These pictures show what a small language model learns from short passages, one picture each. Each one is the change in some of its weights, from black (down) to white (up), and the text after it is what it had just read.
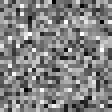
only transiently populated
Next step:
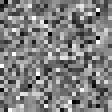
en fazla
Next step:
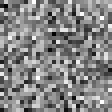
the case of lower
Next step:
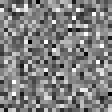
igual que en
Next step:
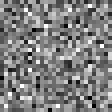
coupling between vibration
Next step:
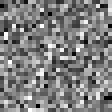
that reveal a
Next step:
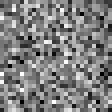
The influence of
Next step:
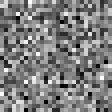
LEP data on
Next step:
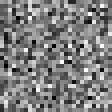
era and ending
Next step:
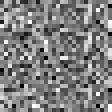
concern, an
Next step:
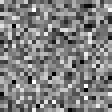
bu san'at
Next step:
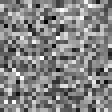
shunday, –
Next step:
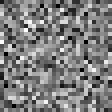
12). O processo de
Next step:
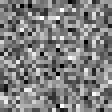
grateful to
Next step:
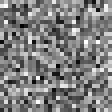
in X-rays
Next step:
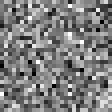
without detailing the
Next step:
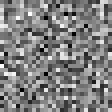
sul file
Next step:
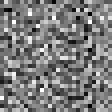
is not the point we
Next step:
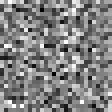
8. O‘zbek
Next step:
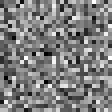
handelt es sich
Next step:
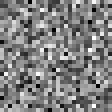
be derived as one
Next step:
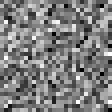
the partition function
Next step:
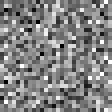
solver show the expected
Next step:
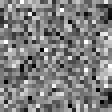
around zero, we
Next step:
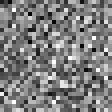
masifica el
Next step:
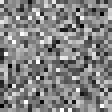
$\Gamma$ and
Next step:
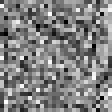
effects. The approximation
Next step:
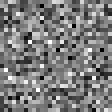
orang tua,
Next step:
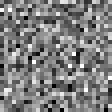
: Jurnal
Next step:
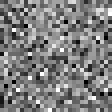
tratamiento diario
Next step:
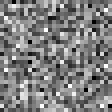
Code Red,
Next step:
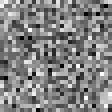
In some cases, the
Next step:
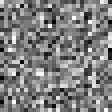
architectures at
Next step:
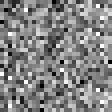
of generalisation of the
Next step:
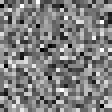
a New Era
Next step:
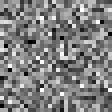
$$ At this point
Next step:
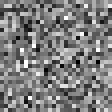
parameter $a$, in
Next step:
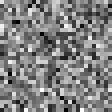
of Theoretical and
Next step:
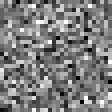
which is spatially
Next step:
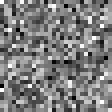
the fission process.
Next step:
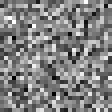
Taking into
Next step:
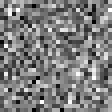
action implies the
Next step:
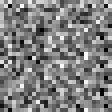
number of degrees
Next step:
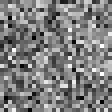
of the relative flux
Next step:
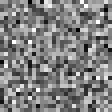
decays fitted
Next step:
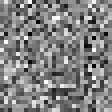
totalizante que
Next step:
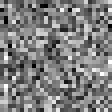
of the desirable
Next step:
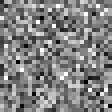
Shu bois
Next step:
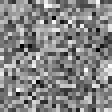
moreover, the
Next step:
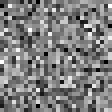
corona. In addition
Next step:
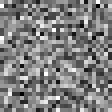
}\bibfield {title}
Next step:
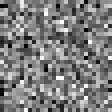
этап его
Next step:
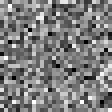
that it is possible to
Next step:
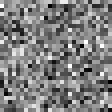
and add it on top
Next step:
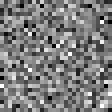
model achieves a higher
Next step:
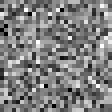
kinetically constrained models
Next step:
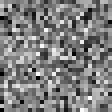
activity of national
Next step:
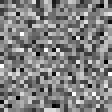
Annotation. This
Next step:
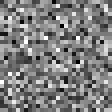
captured by
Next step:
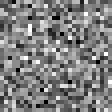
im Zustand der
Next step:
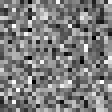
consultan los
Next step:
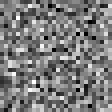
is estimated from the
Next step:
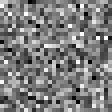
prefered by
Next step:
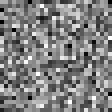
el proceso
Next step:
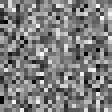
se aprueba el
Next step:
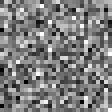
incorporates direct
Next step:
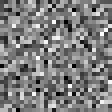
per unit volume}
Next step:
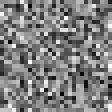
yashashga va
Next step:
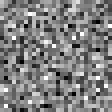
encierra en
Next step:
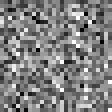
på barn
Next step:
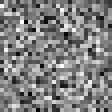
They satisfy
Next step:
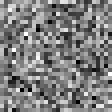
the magnetic field versus
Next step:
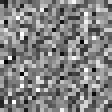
dep ne ushın
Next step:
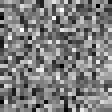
spatial distribution of the
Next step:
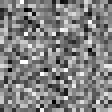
на основі
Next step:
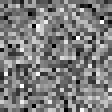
mean of a constant
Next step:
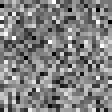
and to avoid
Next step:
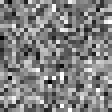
1999em at different
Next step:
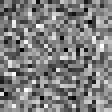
is the two-dimensional
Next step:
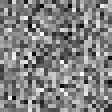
\exp \left(
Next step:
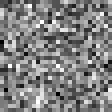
reduced field and particle
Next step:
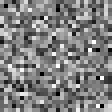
We obtain qualitatively
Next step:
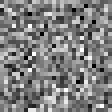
Wijk aan
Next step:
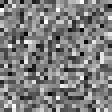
SNe +
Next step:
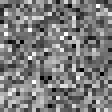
the 2D channels
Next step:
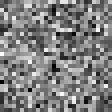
to detect if value
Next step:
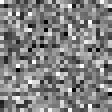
Im zweiten
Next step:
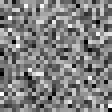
um espaço
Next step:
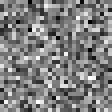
be extracted from
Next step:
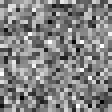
the implementation of the
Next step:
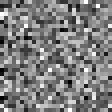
и идеи
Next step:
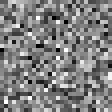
har qanday
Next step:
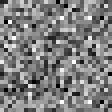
an observable does not
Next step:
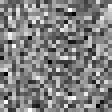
are used and low
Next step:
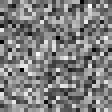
faced with this
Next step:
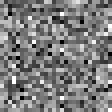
Duração —
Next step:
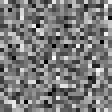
block of
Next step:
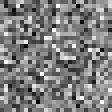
the decompensated
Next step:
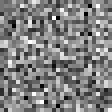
meter high stone
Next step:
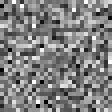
provoked by
